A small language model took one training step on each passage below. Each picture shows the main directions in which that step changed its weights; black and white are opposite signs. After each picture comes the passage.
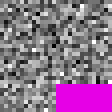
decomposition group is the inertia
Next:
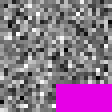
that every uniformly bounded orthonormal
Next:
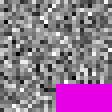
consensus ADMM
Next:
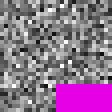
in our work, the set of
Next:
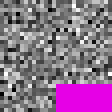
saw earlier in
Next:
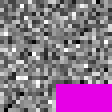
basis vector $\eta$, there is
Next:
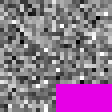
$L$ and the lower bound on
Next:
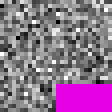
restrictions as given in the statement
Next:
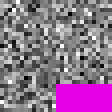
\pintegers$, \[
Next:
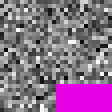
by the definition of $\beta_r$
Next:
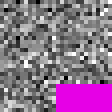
of only two levels. The top
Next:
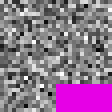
measure $\tilde\mu$ on
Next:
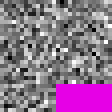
$S$. Then there exists a complex structure
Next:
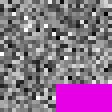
\oplus \mathfrak{h}$ is a
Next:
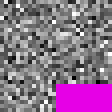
special curves of $\mathbb
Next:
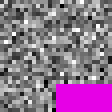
Let $Y$ be the closed subspace
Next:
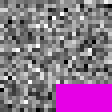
context is the Peregrine
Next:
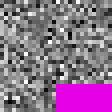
on a ring is obtained when considering
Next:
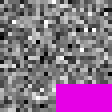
of $\cF$ defines an
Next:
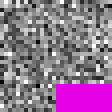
year has been considerable
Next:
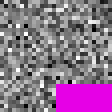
by the non-degeneracy of
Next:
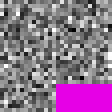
minimal submanifolds of
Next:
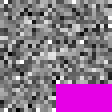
trivial representation of $S_2$.
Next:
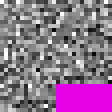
vanish, i.e the form
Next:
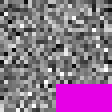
of $a$ (respectively,
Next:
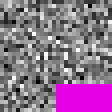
we find that $\ol p \in
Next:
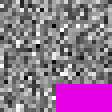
b)\in\mathcal S(t)$
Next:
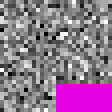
to be more consistent with the
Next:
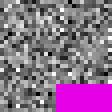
of the preconditioner matrix take
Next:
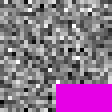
$v$ has a neighbor in
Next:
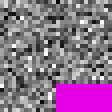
Catalan triangle and
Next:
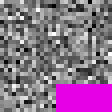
seaweed $\gt
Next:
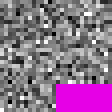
the Levi metric defined by the
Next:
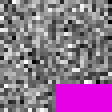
of the second fundamental form
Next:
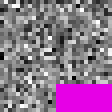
corrections predicted by
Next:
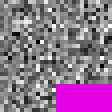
analysis: real variable methods,
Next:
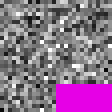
loss of generality, we can assume
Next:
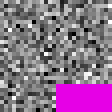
recursive optimal control problem is
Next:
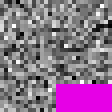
were vertically integrated,
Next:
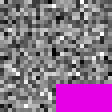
the Gaussian beam method
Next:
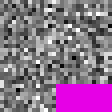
$s$ of zero or more elements of
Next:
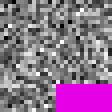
property of the completion. Then we define
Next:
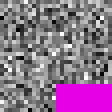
and $\omega_{n+1}$ the
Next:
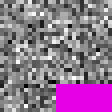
$Q$-bound vertices. \hfill
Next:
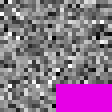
In general, this optimization problem can be
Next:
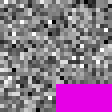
N} \newcommand{\frakp}{\mathfrak
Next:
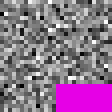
method' (which is a popular
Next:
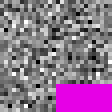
characteristic of $X$ shows that
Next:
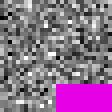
$C^*$-algebra) such that
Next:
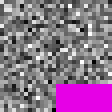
finitely presented groups where neither
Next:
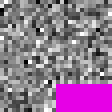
We went back to the
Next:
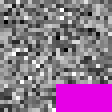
\hilbp$}; \node
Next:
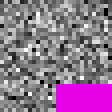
power at all or as much
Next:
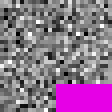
necessarily the centers,
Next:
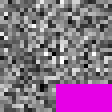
exists a constant $C(K)$, such
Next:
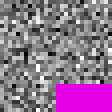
row, or all the generators
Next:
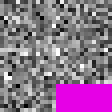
consider the case of measurements missing
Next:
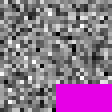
\] holds true for every
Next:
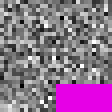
solution (points), standard
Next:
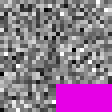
for each profile $\Psi$ we
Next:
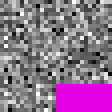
an additive dimension}; a proper definition
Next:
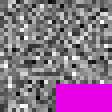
has a finite-product
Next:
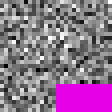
of $\Sc$ being
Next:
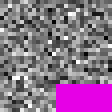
and $\{f\in \Lambda:\
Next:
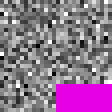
rows of cells such that
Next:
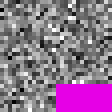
of the unit-radius three
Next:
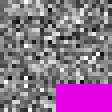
variable $y$ sufficiently close
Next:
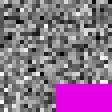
if and only if for every positive
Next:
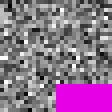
the denoiser. In
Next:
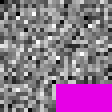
As in the unramified
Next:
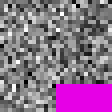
and dense subset of transitive
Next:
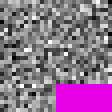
Choose $a_0\in
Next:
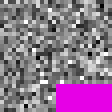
order.} Let the order of $P$
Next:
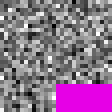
minimize \begin{equation*}
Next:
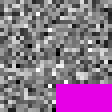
from the user-imposed
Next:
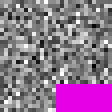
end points then, by our construction,
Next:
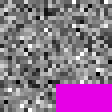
with $d(u) =
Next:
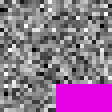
component of intellectual
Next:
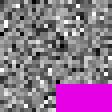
definition of the twisted de
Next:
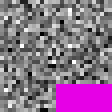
Imagine that the edge
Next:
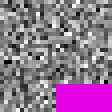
a functional space, the most
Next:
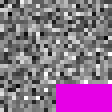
$\mathbf{x}^\star$. From
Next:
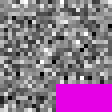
periods $T$ in
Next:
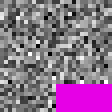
Notice that this assumption
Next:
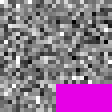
the boxes added in order to
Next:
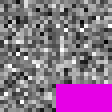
\end{equation} compare with
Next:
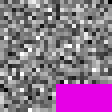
\ref{sec:ex}. We
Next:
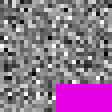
where $\theta_1\wedge
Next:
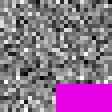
on adaptive meshes
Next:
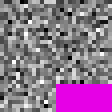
knots, the best bound is
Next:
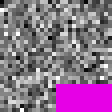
Eventually, the
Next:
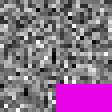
to find applications of this fact in
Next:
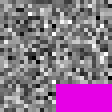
we show positivity of any
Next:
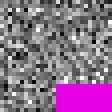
Bernstein inequalities (see
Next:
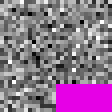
identity \eqref{b}. We first
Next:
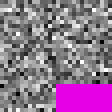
to \eqref{eq1} with the
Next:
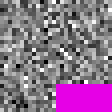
Some of these expressions of
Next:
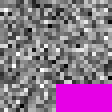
penalty parameter, and it
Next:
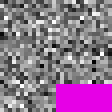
tested some of the groups where this
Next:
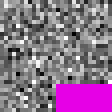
set after discarding the
